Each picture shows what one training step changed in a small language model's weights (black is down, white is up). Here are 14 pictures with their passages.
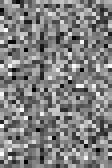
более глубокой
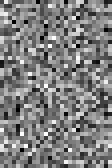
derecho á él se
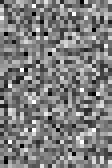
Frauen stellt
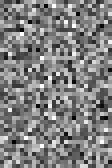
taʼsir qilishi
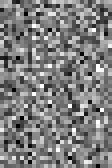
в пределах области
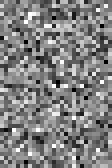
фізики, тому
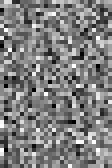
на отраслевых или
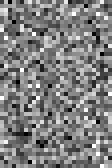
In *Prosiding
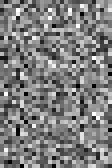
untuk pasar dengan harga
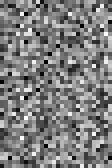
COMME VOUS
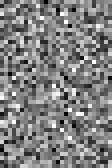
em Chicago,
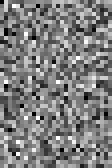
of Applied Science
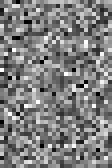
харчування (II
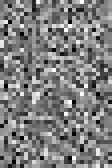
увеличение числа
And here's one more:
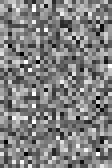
Auswahl von
